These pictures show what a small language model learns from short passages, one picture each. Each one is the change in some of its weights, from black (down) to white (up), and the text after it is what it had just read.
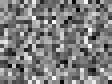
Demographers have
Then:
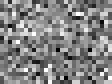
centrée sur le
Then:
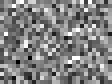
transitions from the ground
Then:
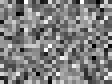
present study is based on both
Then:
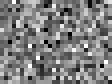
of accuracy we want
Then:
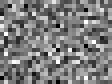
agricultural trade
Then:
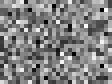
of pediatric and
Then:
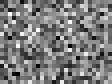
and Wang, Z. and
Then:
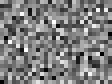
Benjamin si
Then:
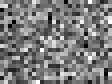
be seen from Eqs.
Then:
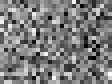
where the sextet has
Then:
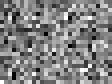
on addressing food
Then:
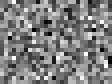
is natural and can be
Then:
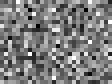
and we associate them a
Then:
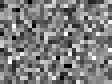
is aligned with the
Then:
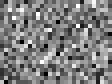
dengan jumlah
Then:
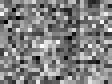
is carried by the
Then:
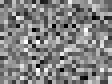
Management as Basis
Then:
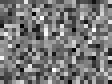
and the sample basically
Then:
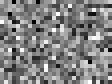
the insert of Fig.
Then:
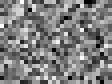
black arrow). They
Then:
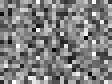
to determine interfacial
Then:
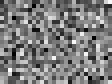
that the Rosen and the
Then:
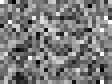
4-rasm. Qator
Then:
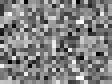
theoretical foundation for
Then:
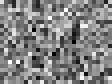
integrar o sistema
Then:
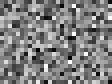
the gateway and their
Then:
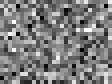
of stellar mass, all
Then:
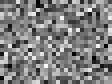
é aquela que
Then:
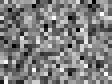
por Galeno e
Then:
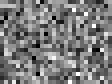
development of human children
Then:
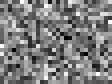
was inhibited with
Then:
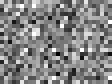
a drink in a
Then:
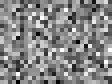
El objetivo
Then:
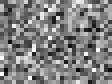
empathy and provide
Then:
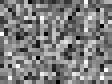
in human, dog and
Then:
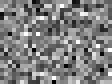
order in $\varepsilon$
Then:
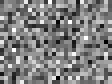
parts, a long service
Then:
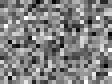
bias for those
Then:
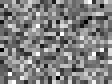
found to be associated with
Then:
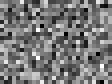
the facet roughening
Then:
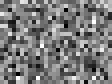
measurement of the structure function
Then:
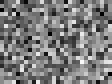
supplemented with a strategic
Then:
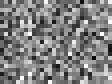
to their localized pathology
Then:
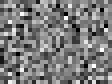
study, together with
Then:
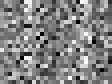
Definition Language
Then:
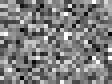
our renormalizable model
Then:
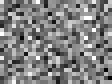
N 与 s
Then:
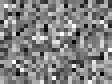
available. Results are
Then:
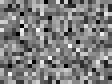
to'liq quriy
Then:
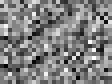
serve as stabilizing
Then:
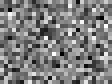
o'zining bilim
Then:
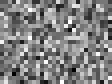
a sua falta o
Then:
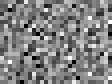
range. The source is
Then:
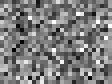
investerin- gen
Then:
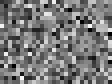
and the holding of
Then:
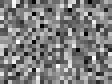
will be used to find the
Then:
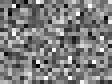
industrial soils,
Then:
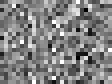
clusters. They
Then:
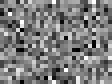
*The Trajectory of
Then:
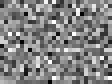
Espressif Inc.
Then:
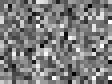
for the specimens processed using
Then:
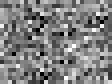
the three KMTNet
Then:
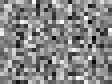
со своим
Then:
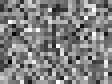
, Jun Xie,
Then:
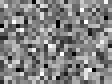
of deficiencies
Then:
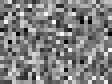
laboratories are
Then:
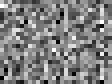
online education. The
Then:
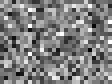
supernova and from the
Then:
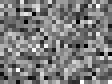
the androgynous,
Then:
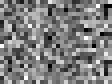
think that otherwise they
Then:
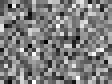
daily provision of
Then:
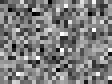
final state produced in
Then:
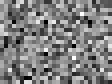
new questions about the
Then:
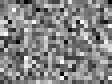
individual patch
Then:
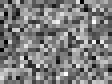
a}$ on the electron
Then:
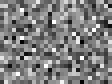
Phase Shifters
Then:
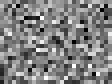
The impact of digital
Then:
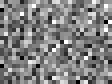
mechanisms and
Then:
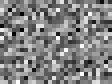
First top curve for
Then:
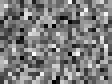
stage concerning the
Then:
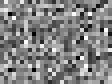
GC extracts
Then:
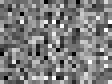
study conducted by Ali
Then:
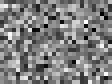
communication skills
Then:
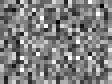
associated with a phase
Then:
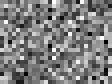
power-law tails
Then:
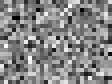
Paris, Sao
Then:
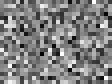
para celebrar,
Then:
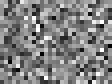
The proposed strategy
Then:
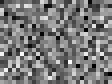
sensing and communication
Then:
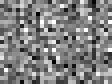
it is found in all nine
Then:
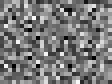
and Th, and the presence
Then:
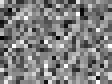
Autónoma de
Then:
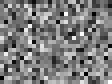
Q and R are taken on
